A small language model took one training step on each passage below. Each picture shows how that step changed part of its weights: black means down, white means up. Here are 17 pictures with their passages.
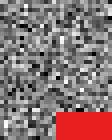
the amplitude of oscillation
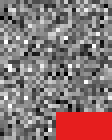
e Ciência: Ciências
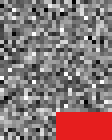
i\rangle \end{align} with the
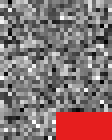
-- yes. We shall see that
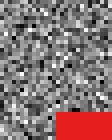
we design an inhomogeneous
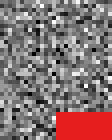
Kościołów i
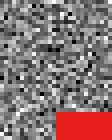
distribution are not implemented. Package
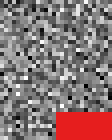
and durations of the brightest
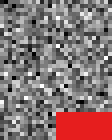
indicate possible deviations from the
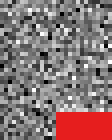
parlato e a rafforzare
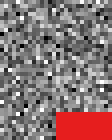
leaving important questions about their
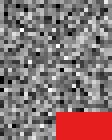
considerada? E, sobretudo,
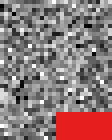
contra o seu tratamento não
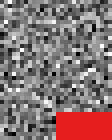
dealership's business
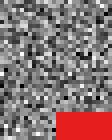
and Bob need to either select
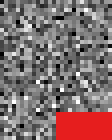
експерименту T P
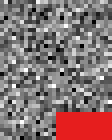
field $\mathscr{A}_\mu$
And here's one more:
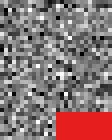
animale*. Ed. a
